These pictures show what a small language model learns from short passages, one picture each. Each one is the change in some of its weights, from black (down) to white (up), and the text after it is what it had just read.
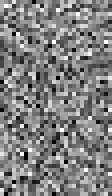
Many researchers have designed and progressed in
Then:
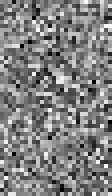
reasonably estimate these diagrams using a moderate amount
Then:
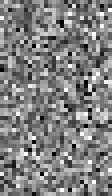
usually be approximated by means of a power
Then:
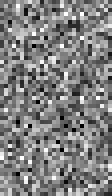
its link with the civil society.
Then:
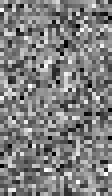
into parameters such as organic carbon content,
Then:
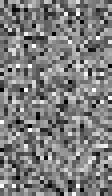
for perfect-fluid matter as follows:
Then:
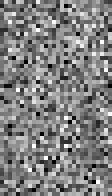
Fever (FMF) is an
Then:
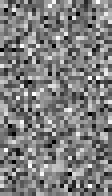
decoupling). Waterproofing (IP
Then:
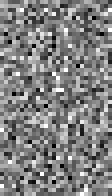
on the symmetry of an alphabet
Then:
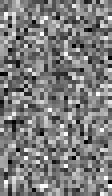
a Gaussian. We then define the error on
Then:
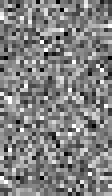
QCD with a chemical potential that is based on
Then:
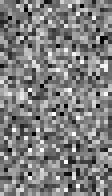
In this context, saddle point analysis is
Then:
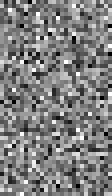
genotypes, and for large number of
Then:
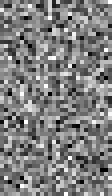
state and thus does not account for the effect
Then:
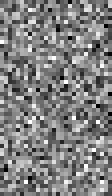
quoted here is equal to the power per
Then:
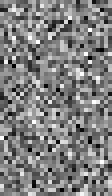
The viscoplastic behavior of the
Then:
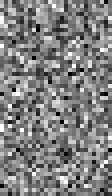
solid substrate with a lubricating
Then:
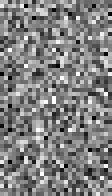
for each condition. 3.2
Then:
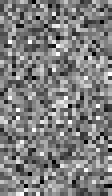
formation of permanent water spots or
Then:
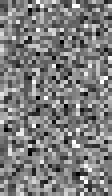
critical value upward to compensate for the
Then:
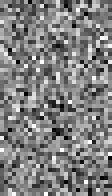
larsge scale terms $\partial^2
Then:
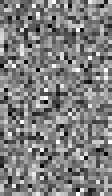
aimed to answer the question, "Does
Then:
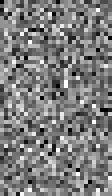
a clumpy second peak, in which
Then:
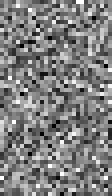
remarks. First, our linearisation in
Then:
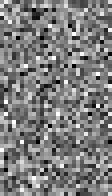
position to discuss the radion dependence of the
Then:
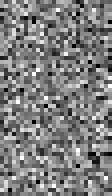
a quantum Hall droplet. Concluding
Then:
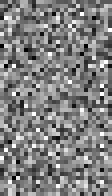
**roots of (one`s)
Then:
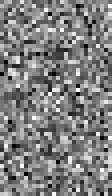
bandwidth of the device covers all transition
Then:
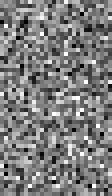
a sufficiently large subset of his results and
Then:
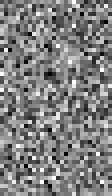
of *N*-acyl
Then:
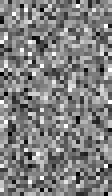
Bhairava temple on the
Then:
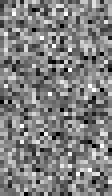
to describe electromagnetic field distributions in the
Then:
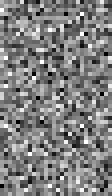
observational study to identify issues that negatively
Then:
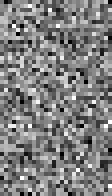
has no known cardiac history.
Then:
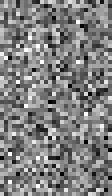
IMAGES Hossein
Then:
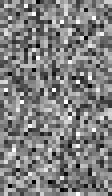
Portugal • Rede Europeia
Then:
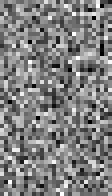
all prescribed in the same manner as
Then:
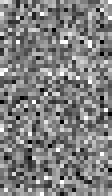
is convenient to group terms with common factor
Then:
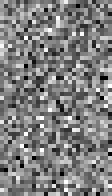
this is the existence of considerable figures for
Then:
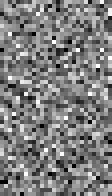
Unstructured and unclear organizational
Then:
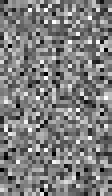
students showing their interest to be the members of
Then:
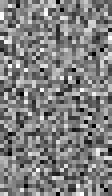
with a set of particles, and propose an
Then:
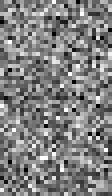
modulated noise. Thick line is original
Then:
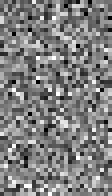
indices $A, B, \cdots$
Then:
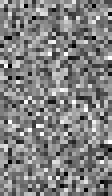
for UE $i \in
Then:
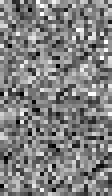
appearance of symptoms and report
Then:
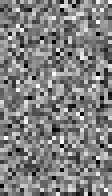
neoliberal governance strategies, which
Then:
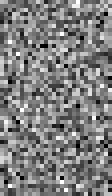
and the numerical value of dynamical critical exponent
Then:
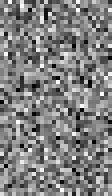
space-time singularities can exist, even
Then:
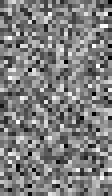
is the rate at which planetesimals
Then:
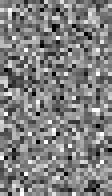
Regression analysis data for the assay calibration
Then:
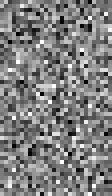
concepts exist (table folds, fixed center
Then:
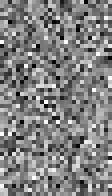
SEM ^c Log avg
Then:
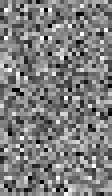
not sharply distinguish between these
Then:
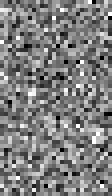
\begin{eqnarray} ds^2
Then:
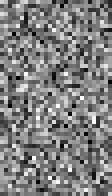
E1,EE1,ET When
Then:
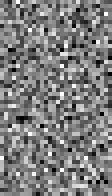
an optimization problem of computing offloading and
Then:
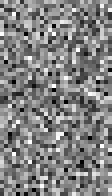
of glucose attachment. A
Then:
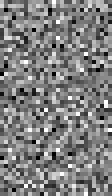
where $S=\sum_i
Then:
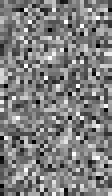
this positive development. National mammographic
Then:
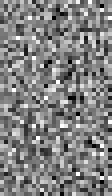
over the $V$ field into an integration
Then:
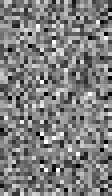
the diabetes diagnosis. The laboratory parameters
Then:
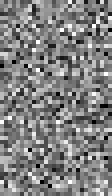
interesting to note that glycerol and
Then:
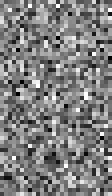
corner-sharing triangles and
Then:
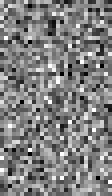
impact on the environment (3).
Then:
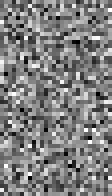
to execute cheap and quick technology
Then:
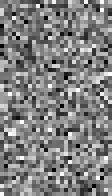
support from the Air Force
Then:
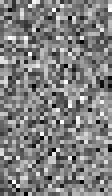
in the working material, which is controlled
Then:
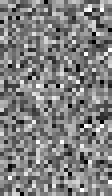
desert? The detailed geological exploration
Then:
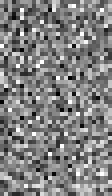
we first discuss the related works on sparse
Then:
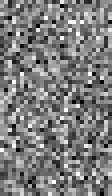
a DISK while a star with a
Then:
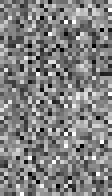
\bibinfo {author} {\bibfnamefont
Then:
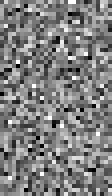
on a bagging ensemble across these
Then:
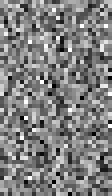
the demanded resources for their execution in the
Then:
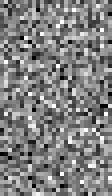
modes in particle focusing and acceleration,
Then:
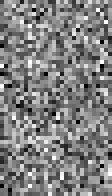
Ca^{2+} sensor
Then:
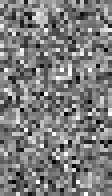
Besides, this compound has a molecular weight
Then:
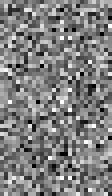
that mathematics and science education quality is significantly
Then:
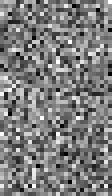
IRS is two and $\rho$
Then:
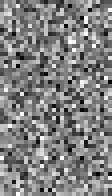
(Bonferroni) <
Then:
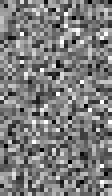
a strong magnetic field in GX
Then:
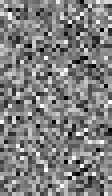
\in \C$ such that $t
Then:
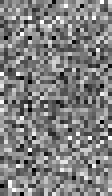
1 \\ \hline \end{tabular}
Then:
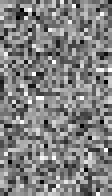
superconductors by Raman scattering. Most
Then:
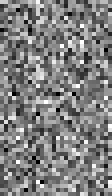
Nkwuda, F. M.,
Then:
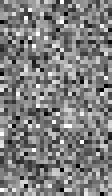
Development, Cuernavaca,
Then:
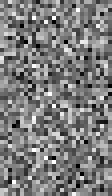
Chaired by Prince
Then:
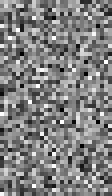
questionnaire to measure the evaluation of the use of
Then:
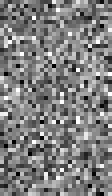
reflected in the report according to the previous
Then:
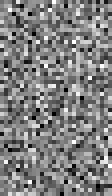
society places heightened demands on the
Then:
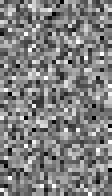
for 83 reconstructing reality)?
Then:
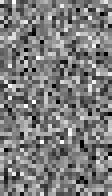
correct normalization of the BS wave function, following
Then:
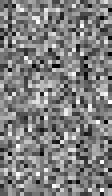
de original. María
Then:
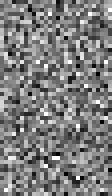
and best-fit spectral parameters are at
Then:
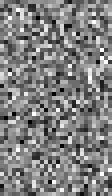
result of major inaccuracies of model
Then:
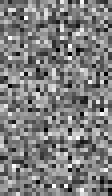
DIFFERENT CARBON
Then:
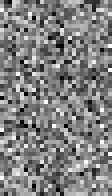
described by the master equation for the density matrix
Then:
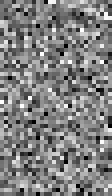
attached as an additional file, accessible from
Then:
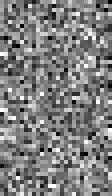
namely network protocols and applications.
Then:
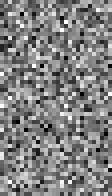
simulations have been run with the two-way
